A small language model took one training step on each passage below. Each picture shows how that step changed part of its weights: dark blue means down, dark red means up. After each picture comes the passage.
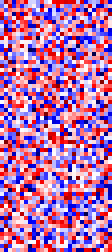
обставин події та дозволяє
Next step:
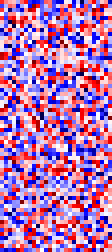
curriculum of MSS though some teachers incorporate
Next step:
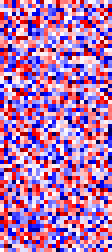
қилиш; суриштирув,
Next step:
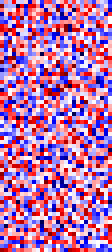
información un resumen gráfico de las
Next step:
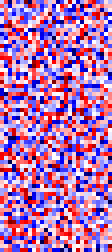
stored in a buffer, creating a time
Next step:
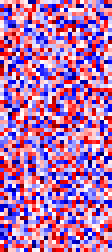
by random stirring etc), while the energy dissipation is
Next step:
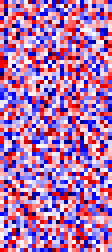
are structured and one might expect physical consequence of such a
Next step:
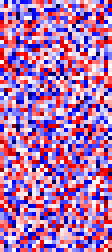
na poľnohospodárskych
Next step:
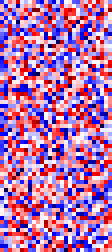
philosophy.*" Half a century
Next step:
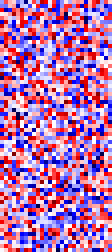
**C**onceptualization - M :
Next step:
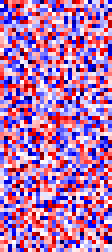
in the study areas will reduce high cost of inputs
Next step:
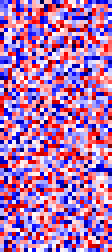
1. Supervised classification, where training data includes
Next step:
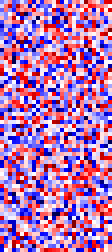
створеної для повного використання сильних
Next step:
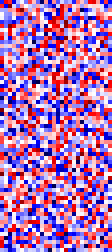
ln} Z (H)/V$ depends
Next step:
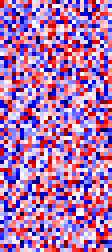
gain-compression (gain saturation) effects to
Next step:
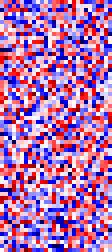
can bring to social development, communities, spaces,
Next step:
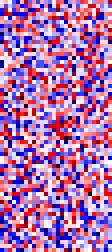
do desenvolvimento profissional, a avaliação tem
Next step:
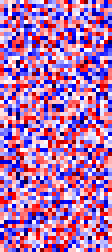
is considered the largest source of information there exists
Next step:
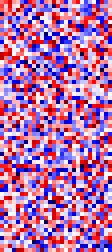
L_{mac hdr} + payload +
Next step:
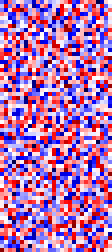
380~K, and 62 predictions within $\pm
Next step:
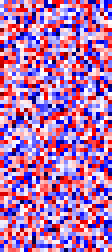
spectral statistics. For example, Lakdari et
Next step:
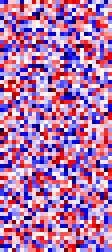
izquierda José Luis
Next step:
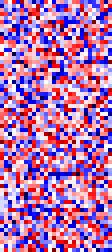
genes that contribute to the psoriatic
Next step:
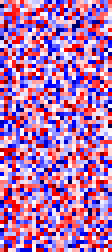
e em uso no SIA-SUS.
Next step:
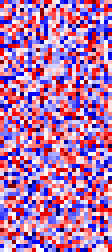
When I browsed articles regarding the differences of
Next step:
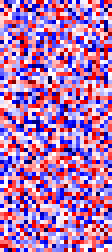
izchil oshishi, birinchi
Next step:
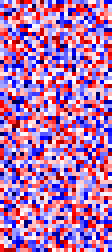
faz referência aos fatos ocorridos na vida
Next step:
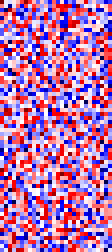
0.01 which is much smaller than the
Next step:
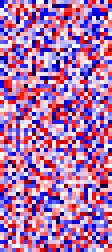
yield (Druet et al., 2003). The
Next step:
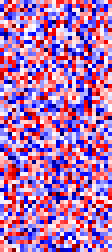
fields of further development of Higher Education, Science,
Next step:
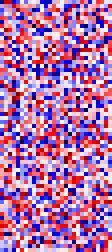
patients attending at 1-2 (P=ns),
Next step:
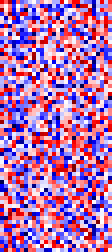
and Hungarian Prime Minister
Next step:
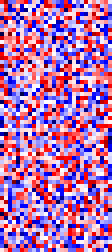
a “Publications and presentations” section where all
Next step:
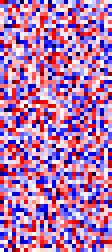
two main high-surface brightness regions, separated
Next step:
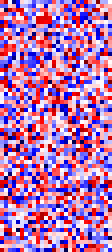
two curves gradually approach each other. In other words,
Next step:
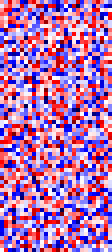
get the potential and the $\mathbf{E}$ field of
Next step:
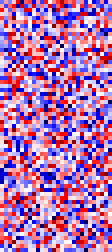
discovers resources in a network system and collects status information
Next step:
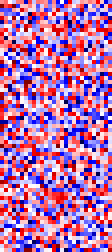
стратегій. Об'єктом дослідження
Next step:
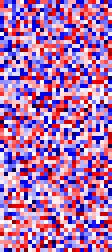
in the population by means of simulation, \textit{the
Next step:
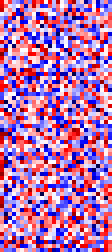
obyekti bo'lib kelmoqda.
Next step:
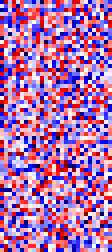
in the diagram(s) making up the $S$
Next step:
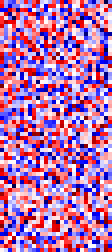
ishga soladi. Qalmoqlardan
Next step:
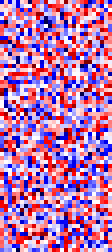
other strains exposed to biocides. This control
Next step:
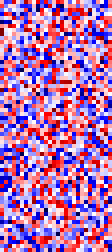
the factors affecting customers' switching behaviour
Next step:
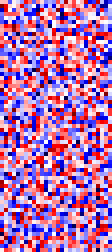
The absorption efficiency test was by centrifuging the
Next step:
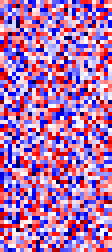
our results, we apply our model to the European air
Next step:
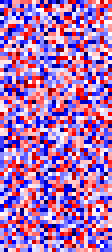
observational evidence for solar-like helmet streamers}
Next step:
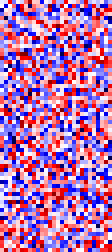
freshmen university learners but also to other levels
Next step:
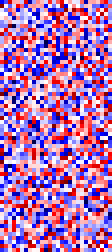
\mathbf{j}/\mathbf{j}$ and display
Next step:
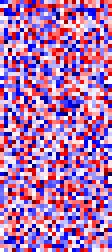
or tool changes, to ensure final quality and adjust process
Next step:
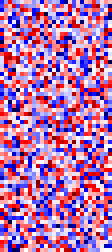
quantify the degree of fibrosis, using
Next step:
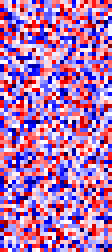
41. G'ulomov S.S.
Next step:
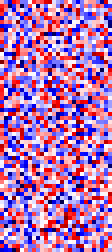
Introducere Identitatea este
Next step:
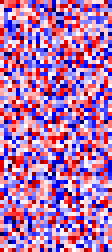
like marital status, gender, education etc. are
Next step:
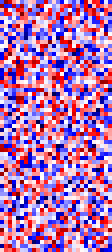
the purity of CBD products Samples obtained
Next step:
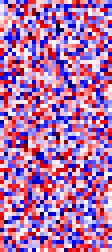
extreme asymmetries have M values farthest
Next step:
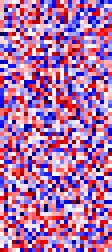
method selects the points of lane with a high
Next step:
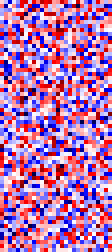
to nontrivial behavior of the overall
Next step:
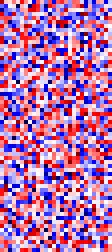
essay must contain references. The final step would be
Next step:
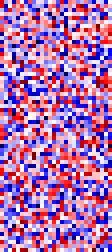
bog'lab boqish yoki
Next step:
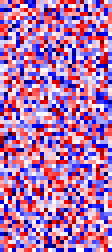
involved are topologically similar but differ in terms of
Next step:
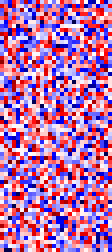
that can cause loneliness is having lesser
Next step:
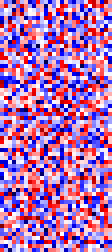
third nanomagnets as functions of
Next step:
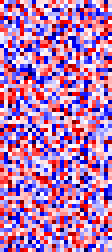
oid turg’un so’z
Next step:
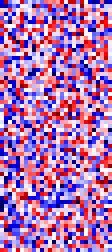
mounted on the periphery of a circular
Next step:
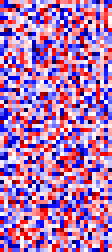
falsafiy tushunchalar yangi
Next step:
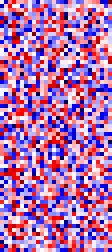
las posibilidades de la modalidad
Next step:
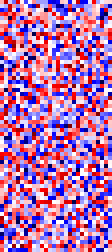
The different results of the studies conducted in the field of
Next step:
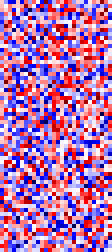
0 \end{array} \right), \nonumber \\
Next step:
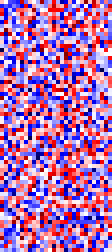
originally intended. 2. Examples of
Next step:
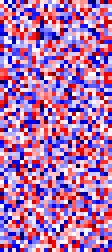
self-similar structures display a snakelike
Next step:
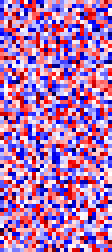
results revealed that the students are very much aware of all
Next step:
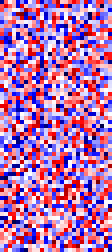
and 0.07 eV respectively by In and Fe
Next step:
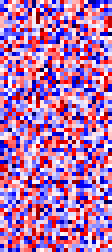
the neighbour, with the size "a", of
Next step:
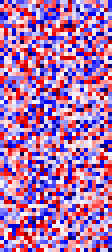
орзу сифатида талқин
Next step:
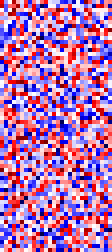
bajo costo, ha demostrado una
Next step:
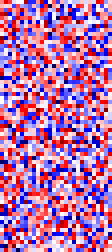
and Trends in Educational Sciences. – 2022.
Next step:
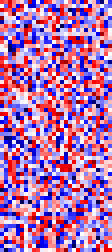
50 | | No. of convolutional kernels |
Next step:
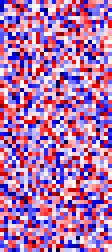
result, the radiator is cooled down and air
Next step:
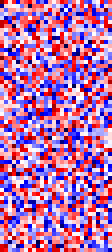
in suitable ratios. KIBX was prepared by literature
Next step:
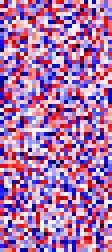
Processing Technique Content-based processing techniques
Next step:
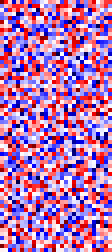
tufayli keng qo‘llaniladi
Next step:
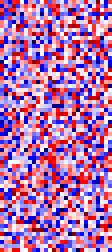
the decay rate of that excited state, so that dissipation
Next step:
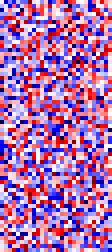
away. We will reproduce the most relevant equations for
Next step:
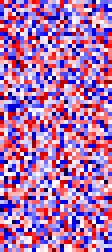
ply against the flexural tensile stress experienced during
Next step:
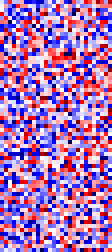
В условиях прогрессирующего
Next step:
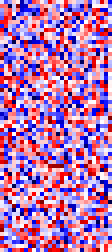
bo'lingan bo'lishi mumkin,
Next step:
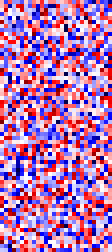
by investors. However, Fitriah's
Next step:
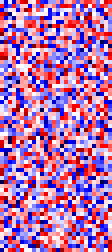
results are difficult to distinguish. For dynamic drop
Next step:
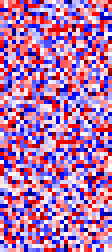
нечего было делать в
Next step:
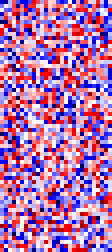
and focal involvements are seen more commonly in
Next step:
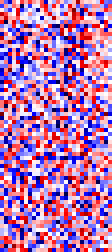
shakllanishi o‘rtasidagi o‘zaro
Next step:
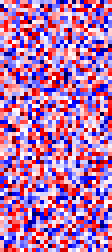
0.2003), there was a price decrease approximately
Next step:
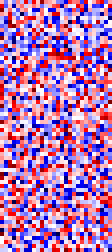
недостаточность контроля и
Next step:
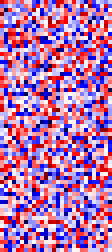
part of appropriate sign (corresponding to $\lambda$).
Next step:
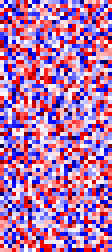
ішектің қалыпты
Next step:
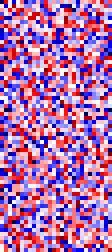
humano, deve-se ter cautela em
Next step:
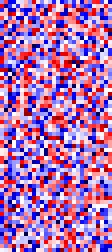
necessitates numerous experiments to determine the optimal ratio.
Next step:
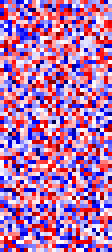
dependia de uma entidade que atuasse como
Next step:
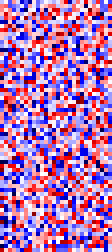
chiral orders (leading order(LO),
